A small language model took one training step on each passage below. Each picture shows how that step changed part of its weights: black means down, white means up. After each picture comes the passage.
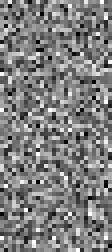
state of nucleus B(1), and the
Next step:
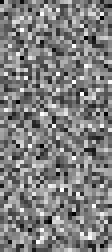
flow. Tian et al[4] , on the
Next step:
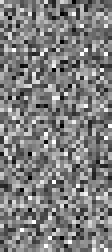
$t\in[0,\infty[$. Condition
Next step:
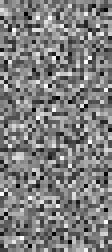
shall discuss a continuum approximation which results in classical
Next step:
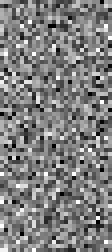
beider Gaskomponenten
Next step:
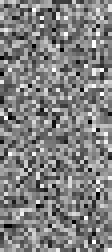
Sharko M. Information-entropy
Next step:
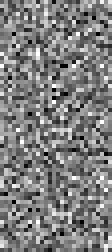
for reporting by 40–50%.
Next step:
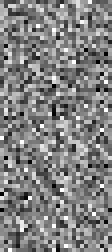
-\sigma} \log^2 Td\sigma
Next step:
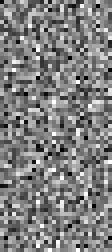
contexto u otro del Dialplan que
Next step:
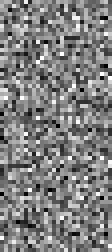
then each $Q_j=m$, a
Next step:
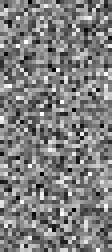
the most isotropic. Thus an
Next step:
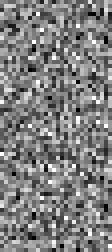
the inequalities. Similarly, one can
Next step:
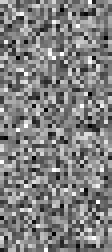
the TeV energy range. The latter includes
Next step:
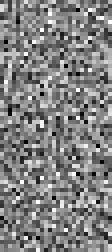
any fixed $\varepsilon \in (0,1)$, the
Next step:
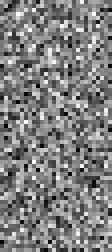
2010. Kerangka konseptual
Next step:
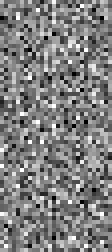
en moins structuré en associations
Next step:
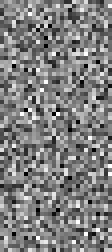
were used in Ref.~2. If we perform this
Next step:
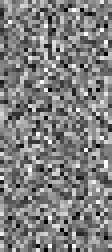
robust generalization performance, the dataset is
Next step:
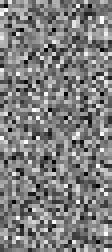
an $d$-dimensional euclidean or
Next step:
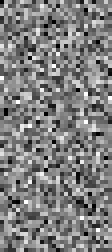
İ. S., Kanberoğlu,
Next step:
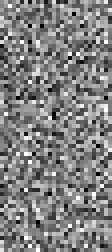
is not a root of unity and in
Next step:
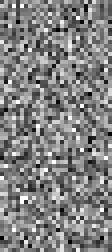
we obtain the following result. \begin{lemma}
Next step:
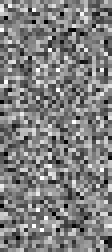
conjecture \eqref{Svconj} and,
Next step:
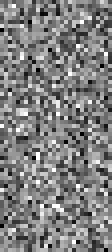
equation \eqref{eq:dl}, we get
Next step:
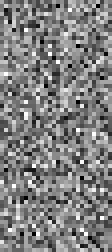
amplitude $Z$ reads: \beq
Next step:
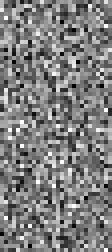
\Omega_s$, then we have $\ddbar
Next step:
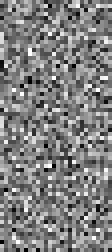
specified ontology, as part of a written
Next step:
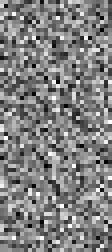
\end{dfn} An alternative
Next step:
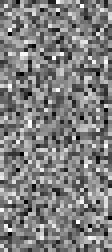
the two infinite series arranged as a
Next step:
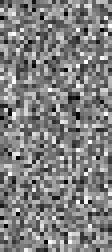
treating all segments equally. % As the sequence
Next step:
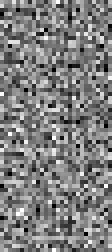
three. As a first step, we search for an
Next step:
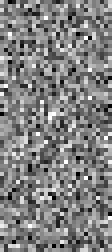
processes $e^+e^- \to Z\,
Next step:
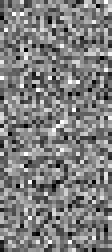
is the observation and measurement of a weak
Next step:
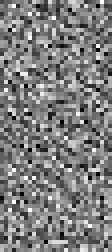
nisbatan ishlatilgan
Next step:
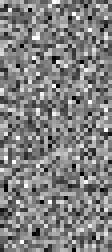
the spectral indices of known halos of
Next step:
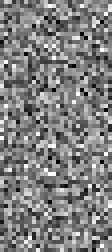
to'liq ta'minlanishini
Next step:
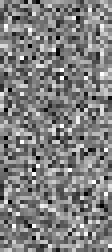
A. (1967) On random determinants I.
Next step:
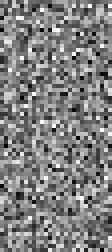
Society for Industrial and Applied
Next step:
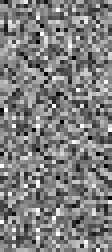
we can write $\tilde{\gamma}_P =
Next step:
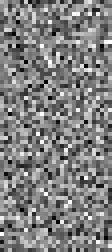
time series of yen-dollar exchange
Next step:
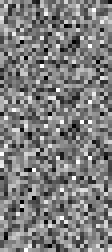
betreft het vormgeven en op
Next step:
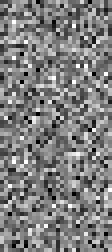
photon mass, and do not make any assumptions
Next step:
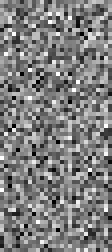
which are thought to be growing into large
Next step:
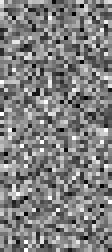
any two turbines are separated by a minimum distance
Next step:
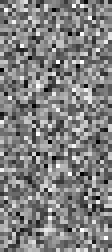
etiladi va deyarli hech
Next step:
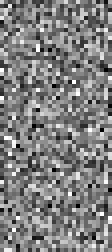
final state due to the fact that the initial
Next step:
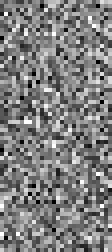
вважаючи її
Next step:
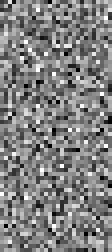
capacitor $C_b$ is
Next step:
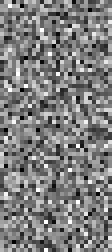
respect to $\delta, \nu$, and
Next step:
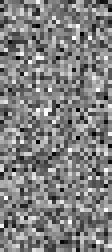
our proof is just based on energy method and is much
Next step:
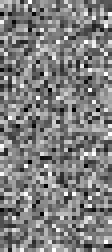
overlap reduction function of these two detectors
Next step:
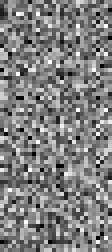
quvuri; 4 - hududning
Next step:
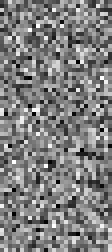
with Chern number $\pm 2$, when the
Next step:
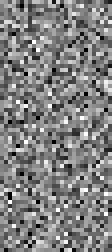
talabni o‘rganish,
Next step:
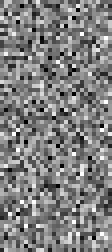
using polypropylene. The resulting predicted
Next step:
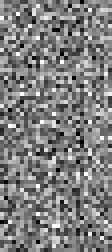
Soetedjo A., Hendrianti
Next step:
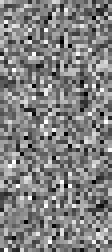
by the NSFC grants Nos.
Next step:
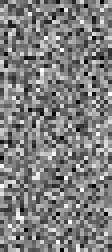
Influence of cultivar,
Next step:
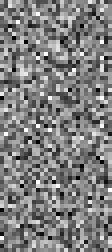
following the proof of Theorem 3.1 in
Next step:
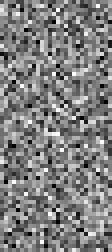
produced (anti)baryons in each
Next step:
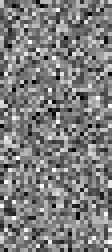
are several limitations to consider. *Construct
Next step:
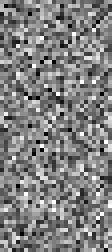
mavzular) iborat va 21
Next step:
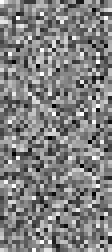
calculus. Clearly these PDEs
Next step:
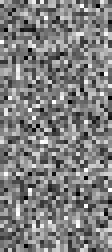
length-scale $a \approx \xi \sim
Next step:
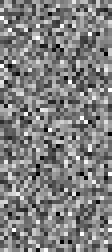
and third, studying the paths passed by
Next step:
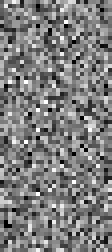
polytope} is the convex hull of a
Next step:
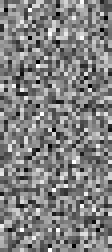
cooperative processes by the modified
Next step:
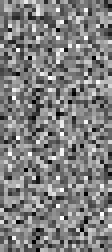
$A$ de $\vert X\vert$ par
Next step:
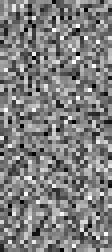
branch quasinormal modes of the
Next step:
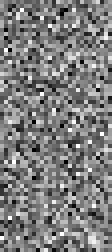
by balls of radius $R$ for any
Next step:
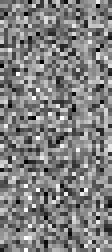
iborasi esa bunday madaniyat
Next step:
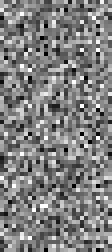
CDF-N, CDWFS,
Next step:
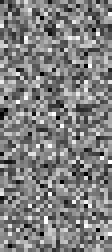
from an I/O device. -
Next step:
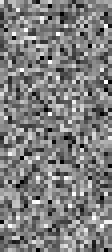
\ref{t5.1} to theorem
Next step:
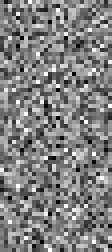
The figure reveals a stretched
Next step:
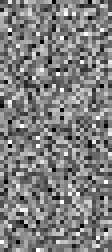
crise institucional em andamento,
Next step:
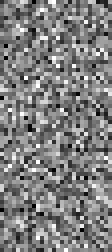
$X\times_M Y$ is then given by
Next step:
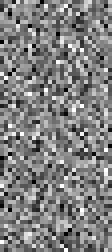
difference of stiffness. It is to be
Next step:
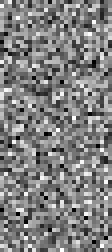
: le droit, l'économie
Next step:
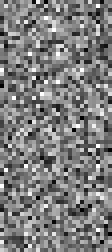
Mapping (VSM) is a
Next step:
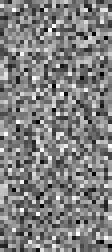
solutions which move in the space of candidate
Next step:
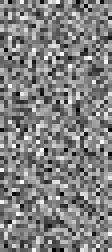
dalam waktu singkat,
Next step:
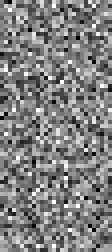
around the wavenumber $k_n$ should
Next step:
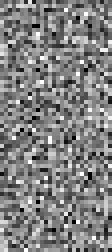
of strong interactions though a multitude of
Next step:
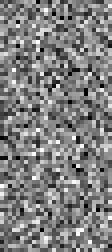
well with those of a homogeneous Bose
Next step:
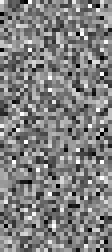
The distribution $\dsd_n(1)$ is not
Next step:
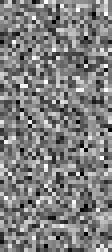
zone, $\Omega$ is the unit-cell
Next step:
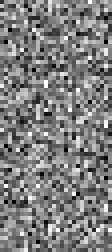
only uses a uniform distribution to roughly characterize
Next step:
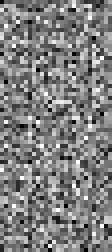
oxir-oqibat pishib,
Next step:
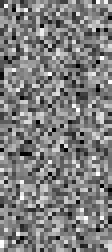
сақлаш, илм
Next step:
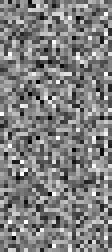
allows to gain \textit{in situ} information
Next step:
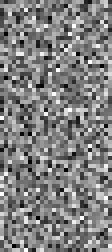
to 200 for a wide range of silicon
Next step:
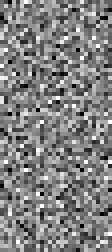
radiofrecuencia, generando
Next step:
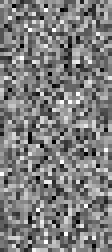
computational cost can also be written as
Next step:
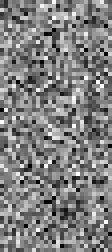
\in \mathcal{N}} {{\beta
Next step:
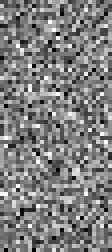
de continuar investindo em programas de
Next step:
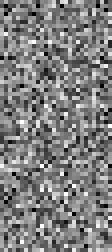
approximate existing complex survey-based
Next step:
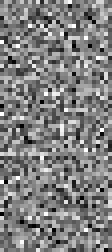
geografik va ijtimoiy
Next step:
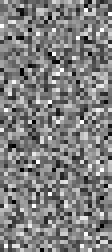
mesmo único determinante das
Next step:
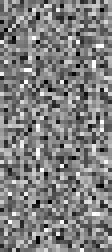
satisfaisant les conditions 1), 2) et 3)
